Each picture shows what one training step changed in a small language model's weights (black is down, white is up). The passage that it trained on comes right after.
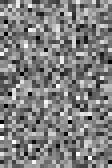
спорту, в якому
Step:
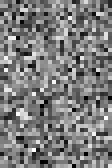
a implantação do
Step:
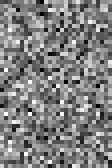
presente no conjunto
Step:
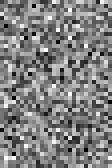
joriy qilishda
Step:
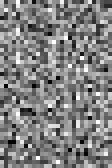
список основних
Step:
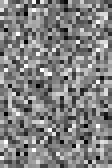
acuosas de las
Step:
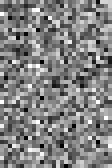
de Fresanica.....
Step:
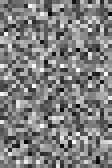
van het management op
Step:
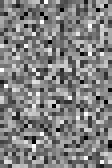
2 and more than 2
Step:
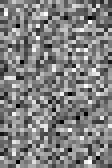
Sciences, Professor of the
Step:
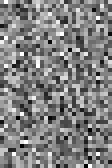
bilim manbalarini
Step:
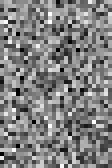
seperti lampu
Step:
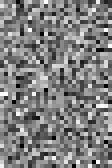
yaitu benih
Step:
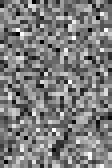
di documentazione,
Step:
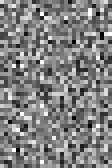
die de commissie
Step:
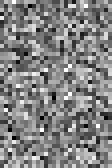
de Salazar,
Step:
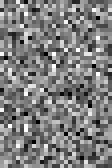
asos bo'lgan.
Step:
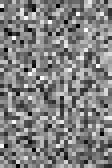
e encontros com o
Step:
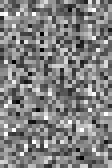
ushbu holda
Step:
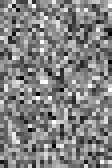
xarakterlar va
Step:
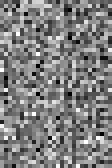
у зазначений
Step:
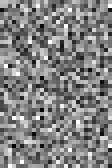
ilmiy tahlil
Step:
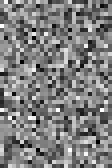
У зв'язку
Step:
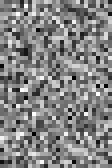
la dimension de
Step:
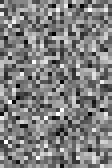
SV lựa
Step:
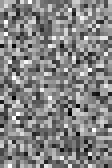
berilgan savollarning
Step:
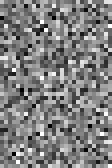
periodicamente em
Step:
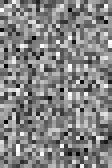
інших на цій
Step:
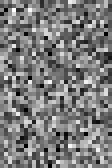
se adaugă la o
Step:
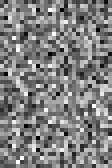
حرکت و
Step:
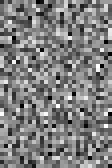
of cities*,
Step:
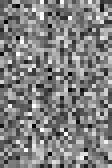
ofereçam métricas
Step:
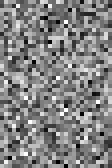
Learning KPI
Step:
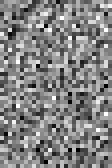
До першого
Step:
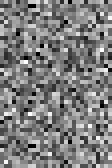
muallif tomonidan
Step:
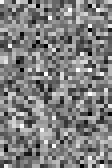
micelial en el
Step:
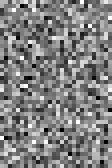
marketing social et la
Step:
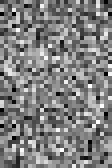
Universidade Estadual de
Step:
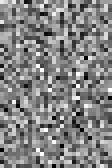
тобто переходить
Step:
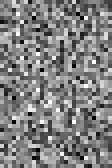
у хворих з
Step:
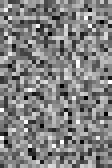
place importante dans le
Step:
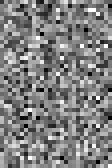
of the Linnean
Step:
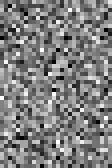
keyin filtr
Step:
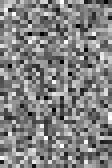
Figur 4 om
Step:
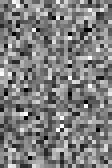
tangencialmente, el
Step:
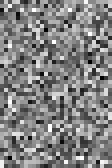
usuli birmuncha
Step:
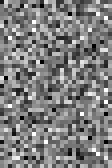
Agar bolaning
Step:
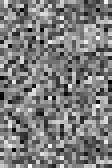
di atas dapat
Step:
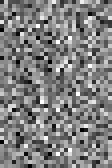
cidade compõem a
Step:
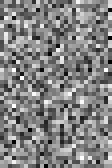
takroriy ekin
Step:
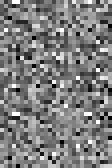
(DSc) Professor
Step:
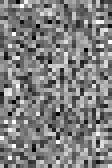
las explotaciones si
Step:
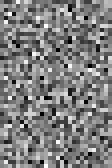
Justiça Social:
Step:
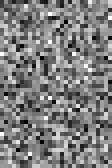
ertak" o'zbek
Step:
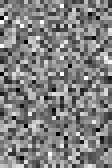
Turk Kengashiga
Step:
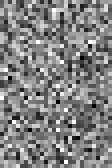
faoliyatini tashkil
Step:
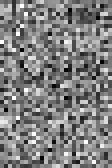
комм. И. В.
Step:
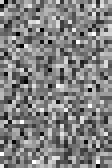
des expressions et
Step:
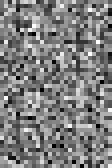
de governança
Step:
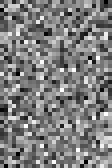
последние годы
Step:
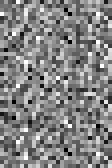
na educação infantil:
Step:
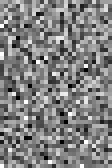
ao crime contra a
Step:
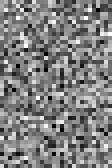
da sustentabilidade e
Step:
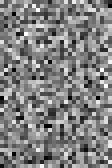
E CULTURA
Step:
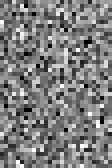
do que a média dos
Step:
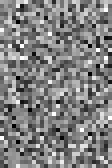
and to provide it
